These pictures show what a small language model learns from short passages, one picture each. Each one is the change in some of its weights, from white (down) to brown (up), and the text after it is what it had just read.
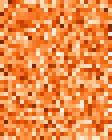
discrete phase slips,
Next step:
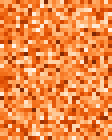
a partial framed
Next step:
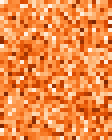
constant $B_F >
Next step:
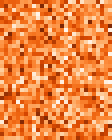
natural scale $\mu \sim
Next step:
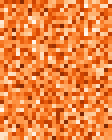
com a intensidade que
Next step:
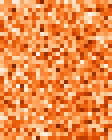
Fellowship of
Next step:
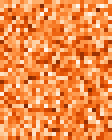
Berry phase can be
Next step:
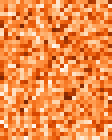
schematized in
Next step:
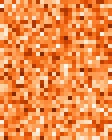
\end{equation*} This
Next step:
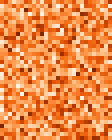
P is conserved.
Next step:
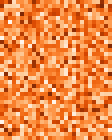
atoms per unit
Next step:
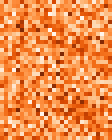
posible solución.
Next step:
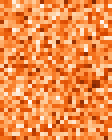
relationship between the
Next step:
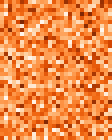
\\ \hline {\scriptsize
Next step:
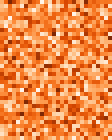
a codificação
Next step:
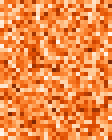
gets transported
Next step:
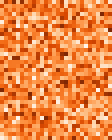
a un producto o a
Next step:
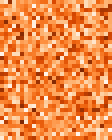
Covid-19 em
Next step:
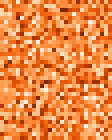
The condition (H) implies
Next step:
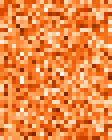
с формой
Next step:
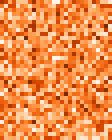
a properly infinite image
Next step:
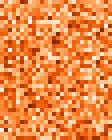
difference in the heights
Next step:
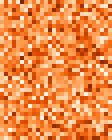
simultaneously is
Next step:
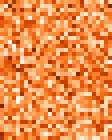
the property of being a
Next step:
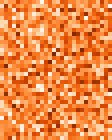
objects have been developed
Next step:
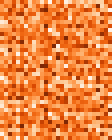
un complejo estable entre
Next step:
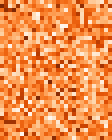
be used in any form of
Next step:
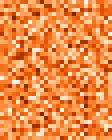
superconducting dome
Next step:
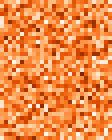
1895. However, the
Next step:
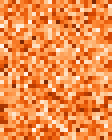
in Section 4 assumes
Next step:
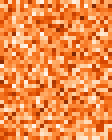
a virial density of
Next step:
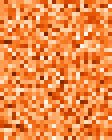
recipient of a
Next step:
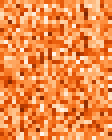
\R$ be an
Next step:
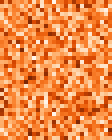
merger since 10
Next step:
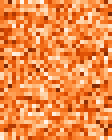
degree-scale experiments should
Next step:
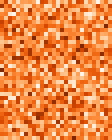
pole in the interval,
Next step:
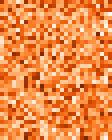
x\vert$ and
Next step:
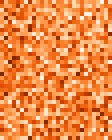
energy sphere is a
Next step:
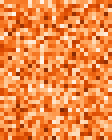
a contradiction that
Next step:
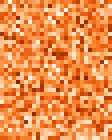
be found (along with
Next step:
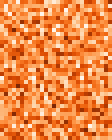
medagliere del
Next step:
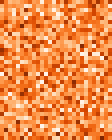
the reduced basis space.
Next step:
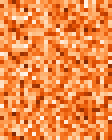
bunun için
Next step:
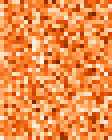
on Russell and
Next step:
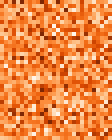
la pròpia
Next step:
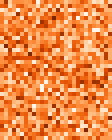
length is long, the model
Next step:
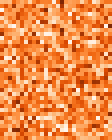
Sylvester equation
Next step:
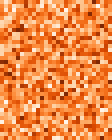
démarche de
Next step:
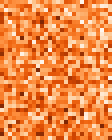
diplomacia en
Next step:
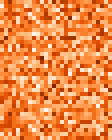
spatial resolution and a large
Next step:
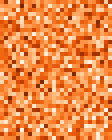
energy with time, respectively.
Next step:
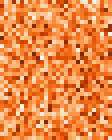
\otimes R)(R
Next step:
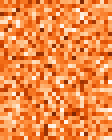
traumáticos e
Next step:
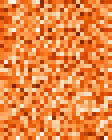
form \[ \left(
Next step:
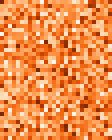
perturbation theory and
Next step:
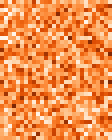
following, we formulate these
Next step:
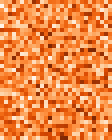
modelado. Las variables
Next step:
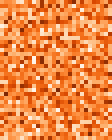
number of electrodes
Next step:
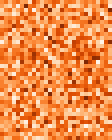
and unstable manifolds
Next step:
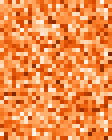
multiphase simulations in
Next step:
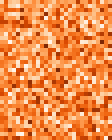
scheme makes it more
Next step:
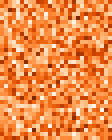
as of the decay
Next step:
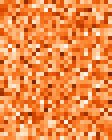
построение на
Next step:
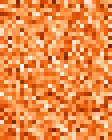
in a crystal
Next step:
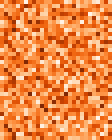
manejo, combinando
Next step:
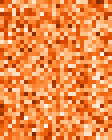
the convergence rate. Let in
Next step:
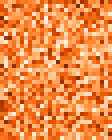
\[ \sqrt{\frac
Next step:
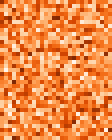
physical theory embracing all
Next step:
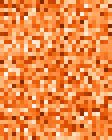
conteúdos 3
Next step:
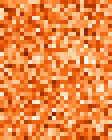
large logarithms are
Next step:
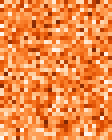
correspondance] Let us denote
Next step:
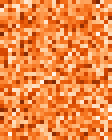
also exceeds the
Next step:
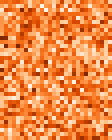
equal to $0$; these
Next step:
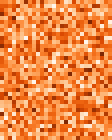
как раз исходит
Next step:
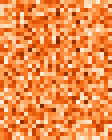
is ideally set.
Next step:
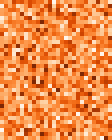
of naming has always
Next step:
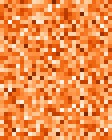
for the advanced period
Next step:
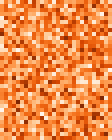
one has to choose an
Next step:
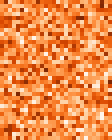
everything is effectively
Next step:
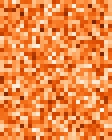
in \begin{eqnarray}
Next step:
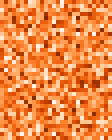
Signals from two sets
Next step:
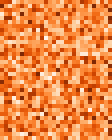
grows as one
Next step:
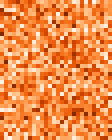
um processo de formação
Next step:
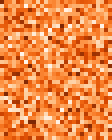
capacity at each
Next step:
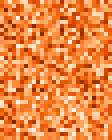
an O to a near
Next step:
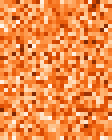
the Ricci flow equation
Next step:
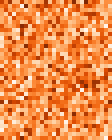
batch 7 and
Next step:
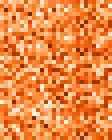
(obtained using
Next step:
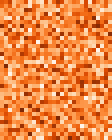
check the different combinations.
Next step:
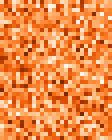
fluorescence by
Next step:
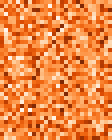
tensor $\mc{X}$
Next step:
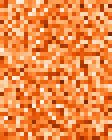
$\Gamma$ was found,
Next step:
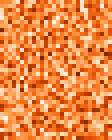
in $I$ and
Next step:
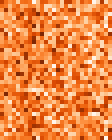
three conditions above we obtain
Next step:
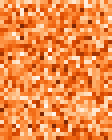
voor de rest
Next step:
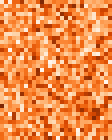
of all closed subsets of
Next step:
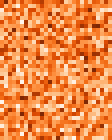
an ideal of $R$
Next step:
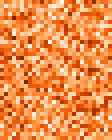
Using the pattern
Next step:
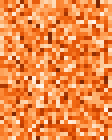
by having or not
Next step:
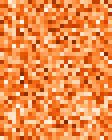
is more direct, let's
